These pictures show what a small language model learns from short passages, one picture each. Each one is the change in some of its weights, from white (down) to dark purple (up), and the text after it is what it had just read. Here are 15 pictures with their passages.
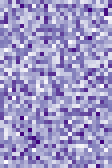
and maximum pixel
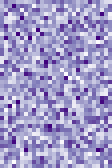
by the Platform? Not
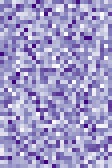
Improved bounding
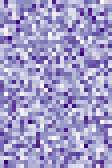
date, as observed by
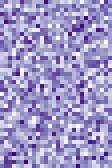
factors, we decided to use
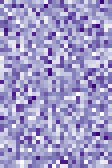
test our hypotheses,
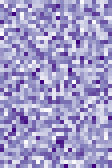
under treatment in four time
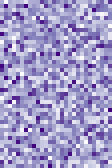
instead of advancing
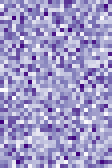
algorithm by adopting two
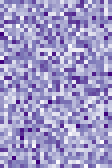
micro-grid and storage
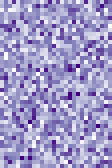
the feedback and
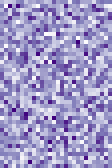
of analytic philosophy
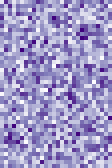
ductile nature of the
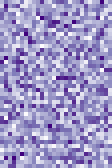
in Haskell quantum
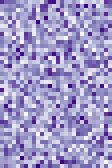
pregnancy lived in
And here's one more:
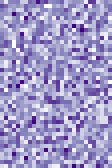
in their practicum confirms
